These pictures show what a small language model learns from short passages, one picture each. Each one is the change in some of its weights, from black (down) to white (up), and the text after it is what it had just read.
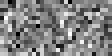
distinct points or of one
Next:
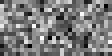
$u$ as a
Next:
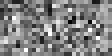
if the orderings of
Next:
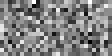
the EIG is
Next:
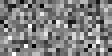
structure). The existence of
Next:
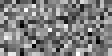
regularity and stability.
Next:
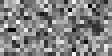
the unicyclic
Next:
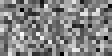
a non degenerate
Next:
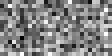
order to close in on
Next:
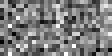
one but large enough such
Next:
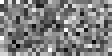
non-trivial, simple
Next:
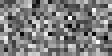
Ricci form given
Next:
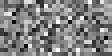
that for the whole
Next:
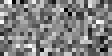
reject the null
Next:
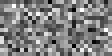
we readily
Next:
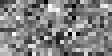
exactly $2$ elements
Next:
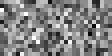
of n loop at
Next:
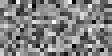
is as follows:
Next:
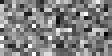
$E$ in
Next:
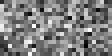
$k$ from the
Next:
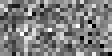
= \emptyset$ for
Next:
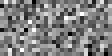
define a morphism $P
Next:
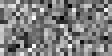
legal coloring
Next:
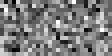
calssical MBE
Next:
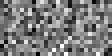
to the result of
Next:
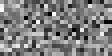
feeder) is
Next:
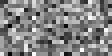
case easily follows by induction
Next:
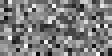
principle of van der
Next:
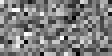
validity and
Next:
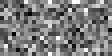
increasing interest in the study
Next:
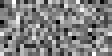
control objective is to
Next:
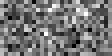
use the well known
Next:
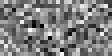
scale invariance}
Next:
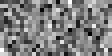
corresponding to the trivial solution
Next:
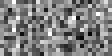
difficult to
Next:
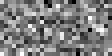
and quantify model
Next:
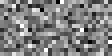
We study a type of
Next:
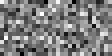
both terms are bounded and
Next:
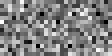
are not given. In
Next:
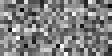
a completion of
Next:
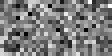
global generalized Einstein
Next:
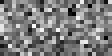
$V$ which induces
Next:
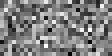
a single generating
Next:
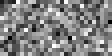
X$ any mapping which
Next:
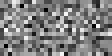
of s-t
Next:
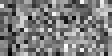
focus only on
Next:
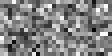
unique solution to the standard
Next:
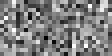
ec B}
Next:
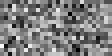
proper linear subspace of
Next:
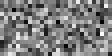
prototype we
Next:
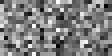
$T$ such that
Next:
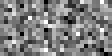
cells remaining on
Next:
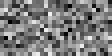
behavioral simulation and
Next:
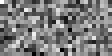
stopping times associated
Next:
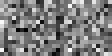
for hyperplane
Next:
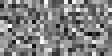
methods. However, it
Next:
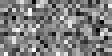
in the above exact
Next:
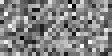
a subset of the vertices
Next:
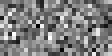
of the dual of
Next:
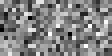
$l$ iterations
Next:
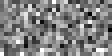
i \leq n,
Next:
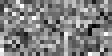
right boundary fluxes
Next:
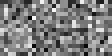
cuts all
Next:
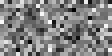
the assertion follows.
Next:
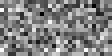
therein. In
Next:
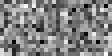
Notice that this does
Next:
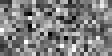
data $f$ in
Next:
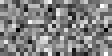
this example the vertical
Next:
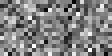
froide des
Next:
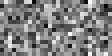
assume that $M$
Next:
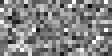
This is possible since \[
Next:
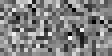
reproducing here
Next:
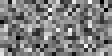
has undergone
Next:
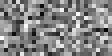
F \cup S$,
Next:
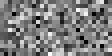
be the induced global section
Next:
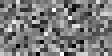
submanifolds defined by
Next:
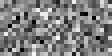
are real if the original
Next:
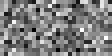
shown that for fixed
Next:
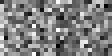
$T$ does not
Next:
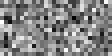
gets an infinite
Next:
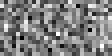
\colon B \to
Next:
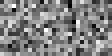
extended uniquely to a
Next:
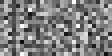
: \theta \in
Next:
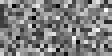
is in $E$.
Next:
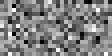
reverse with probability
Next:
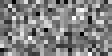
University, during
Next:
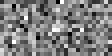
We say that a
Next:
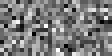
spanned by
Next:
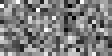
only intersect at
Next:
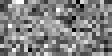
satisfactory as we
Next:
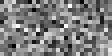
Doob's inequality
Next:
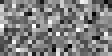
$0$; For any
